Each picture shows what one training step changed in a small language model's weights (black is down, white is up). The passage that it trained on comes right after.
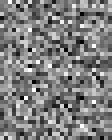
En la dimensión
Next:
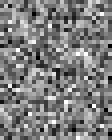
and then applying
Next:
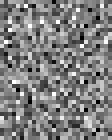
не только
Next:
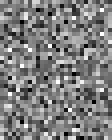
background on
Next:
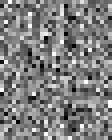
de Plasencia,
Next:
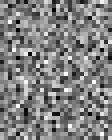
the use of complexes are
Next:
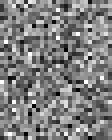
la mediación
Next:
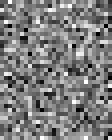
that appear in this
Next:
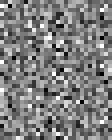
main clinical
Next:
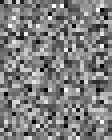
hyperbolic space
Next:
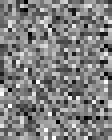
that the limits of
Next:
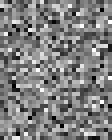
the edge process
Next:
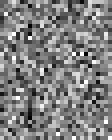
The formulation is based
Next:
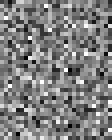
appeal to the
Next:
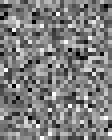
oldi, lekin
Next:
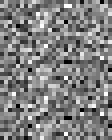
we argue as
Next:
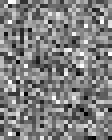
authors thank
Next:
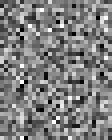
que em ambas as
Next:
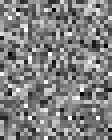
It follows that $B$
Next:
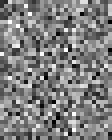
San Diego,
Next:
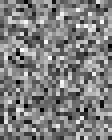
we can define a graph
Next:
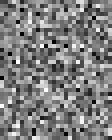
complex schemes:
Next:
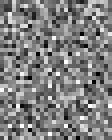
where $i_0 =
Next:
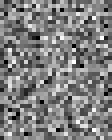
compact $\Lambda\subset
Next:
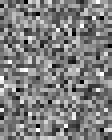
it possible to use
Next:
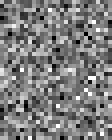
whenever a hash
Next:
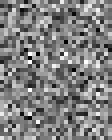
that $X_i
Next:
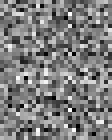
special relativity
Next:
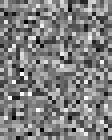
učencev in
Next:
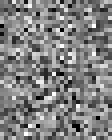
(\sR)$ stand
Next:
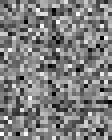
of the observer,
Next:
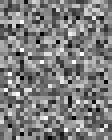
to give a complete
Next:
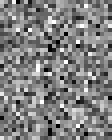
masivo es una
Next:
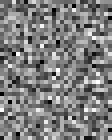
order to find the
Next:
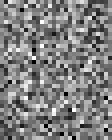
1$ corresponds to
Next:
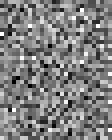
привлечения к
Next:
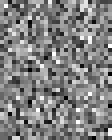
well-posed. In
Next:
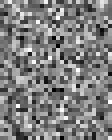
operators will also be
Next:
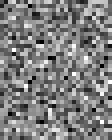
other hand, we can
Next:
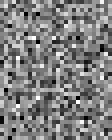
be expressed as:
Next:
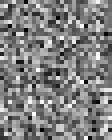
in the previous
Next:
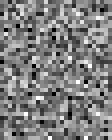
Finally, we
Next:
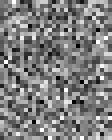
For instance, the
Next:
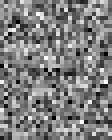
and \GL) is
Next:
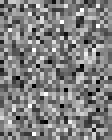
але й в
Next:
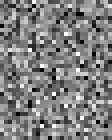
$t=0$ Lemma
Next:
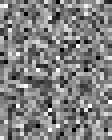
as before that we have
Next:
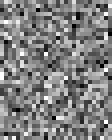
y proximidad
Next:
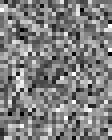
gives a section of
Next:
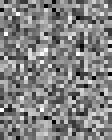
completes the proof using
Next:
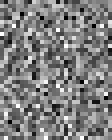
v$ in $\Omega$.
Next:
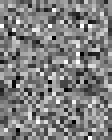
satisfies Assumption
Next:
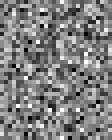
that, any Hopf
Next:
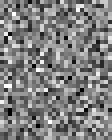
purpose of particular
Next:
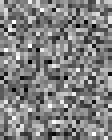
1-cells is
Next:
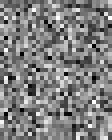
\pause \quad
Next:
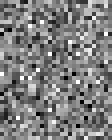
bo‘lsa, bu
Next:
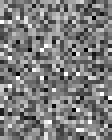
a finite collection of
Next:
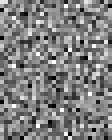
Le launeddas
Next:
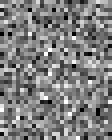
find that, for
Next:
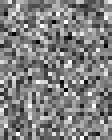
inputs arriving
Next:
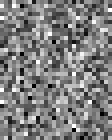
jovem no
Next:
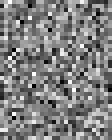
- Nur wer
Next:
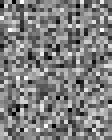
Instagram y de
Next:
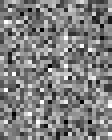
(nordeste de
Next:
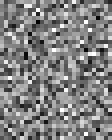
a similar procedure
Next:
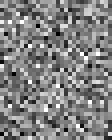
is an involution.
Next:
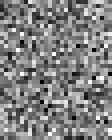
tipo de trabalho
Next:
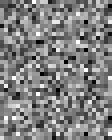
$C$, whose
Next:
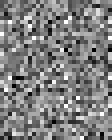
art.25 din
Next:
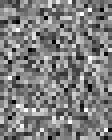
the scalings are
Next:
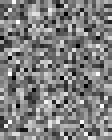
luwes dan
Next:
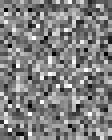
\text{at } W
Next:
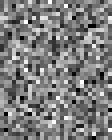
constraints to define
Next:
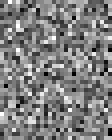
– ganz oder
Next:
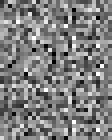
an OPN with
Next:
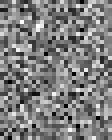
for element $(2)$ is
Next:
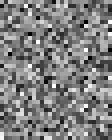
В связи с
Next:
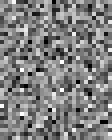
more generally, the
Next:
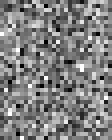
with $R_{\beta
